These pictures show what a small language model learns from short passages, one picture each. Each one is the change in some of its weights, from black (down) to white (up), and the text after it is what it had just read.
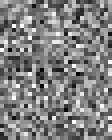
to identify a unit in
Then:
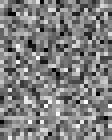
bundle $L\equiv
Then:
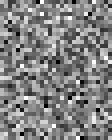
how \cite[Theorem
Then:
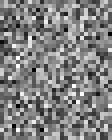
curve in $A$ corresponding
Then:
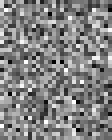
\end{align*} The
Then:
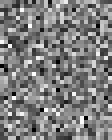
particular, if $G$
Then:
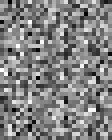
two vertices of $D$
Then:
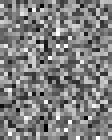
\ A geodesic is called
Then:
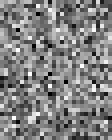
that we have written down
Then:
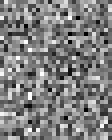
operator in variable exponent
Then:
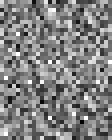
we shall prove that $
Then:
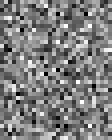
are one-dimensional representations of
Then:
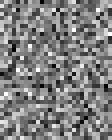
$\phi_\alpha$ and
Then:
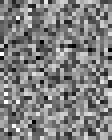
naturally as a continuous
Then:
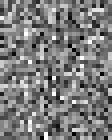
and it vanishes outside
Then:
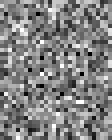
that the co-cyclic
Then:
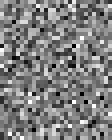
of $\Lambda$ for the
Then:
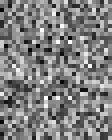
where we are forced
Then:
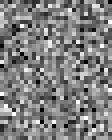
It\^o's formula
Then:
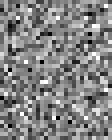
shifts. Under
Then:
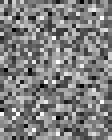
Moreover there exists an integer
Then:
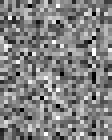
preconditioning step has been
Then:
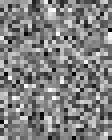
we look for a solution
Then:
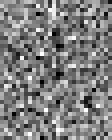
that runs along
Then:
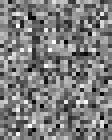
a consequence, we have to
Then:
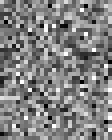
obviously have $\chi
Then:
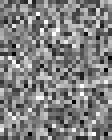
same idea as in
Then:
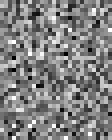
the specific case of the
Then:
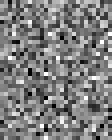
two extremal graphs for
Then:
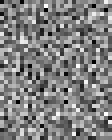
\endproclaim In view of
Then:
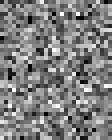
: 0)$, called the point
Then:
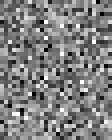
semisimple for any
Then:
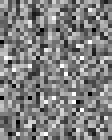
the concept of
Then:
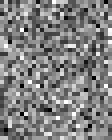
Estimation via
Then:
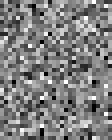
restricts the solution space to
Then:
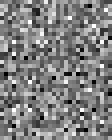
a contradiction. Therefore
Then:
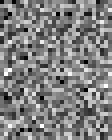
We next report some numerical
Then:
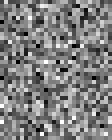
sample covariance matrix without
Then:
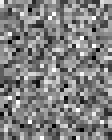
-x$ we obtain
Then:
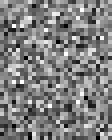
to an expectation, not
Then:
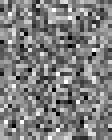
and other constraints, data of
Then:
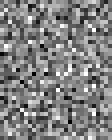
rate; No-model is
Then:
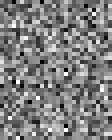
all $t\gr
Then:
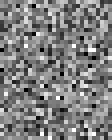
as far as article
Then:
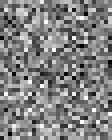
duality on a smooth curve
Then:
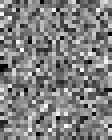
$\varphi_\cc :
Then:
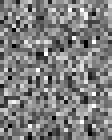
scheme, which somehow
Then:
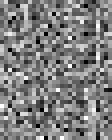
Nevertheless, the
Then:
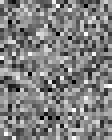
U & \\ \hline
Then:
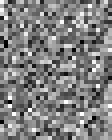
therein. Finally, for
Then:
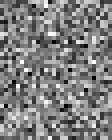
not generally dense in
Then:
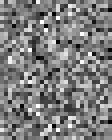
a finitely presentable
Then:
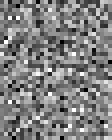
prone to generating
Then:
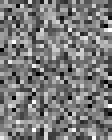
derivation of the computational
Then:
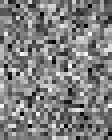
components are presented in Table
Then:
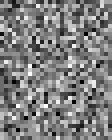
fiber of $S$
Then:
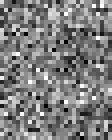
has been shown that this limit
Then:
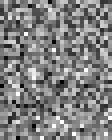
having longest increasing
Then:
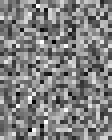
of magnitude of
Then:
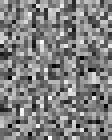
of the method and it is
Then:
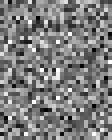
original braid is
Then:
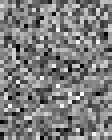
function $H$ is called
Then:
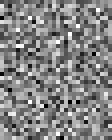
\ea \eeq
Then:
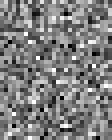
theories: the
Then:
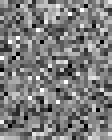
critical for solving problems with
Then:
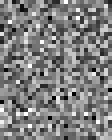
The set $\cal R$
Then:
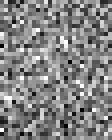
be a surjective homomorphism of
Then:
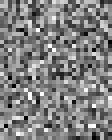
the product is taken over
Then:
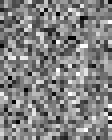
word, if we consider
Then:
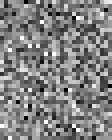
\end{proposition} %
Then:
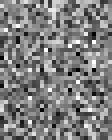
that \whp\
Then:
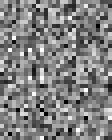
of the above theorem, we
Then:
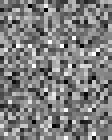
gives uniqueness up to
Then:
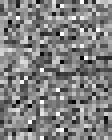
H/L \rfloor$
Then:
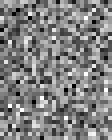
Throughout the paper,
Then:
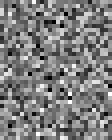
motivations for these
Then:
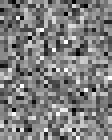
splitting should be used and
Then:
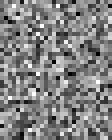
chord diagram, ends
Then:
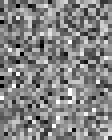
leading to many points with
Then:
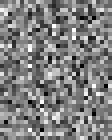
n+1}$ such that
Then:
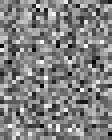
of apex points
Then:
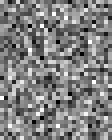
fixed points preserves transfinite
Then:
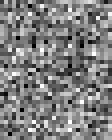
methods. In the other
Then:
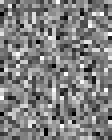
that $\m\models
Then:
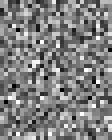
Chae studied the local
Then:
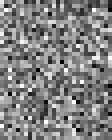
\end{align*} which
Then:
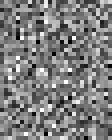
characterizations in this paper.
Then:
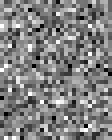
n-5$, combining
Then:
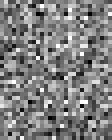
points. By a similar analysis
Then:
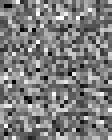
same difference operator is never
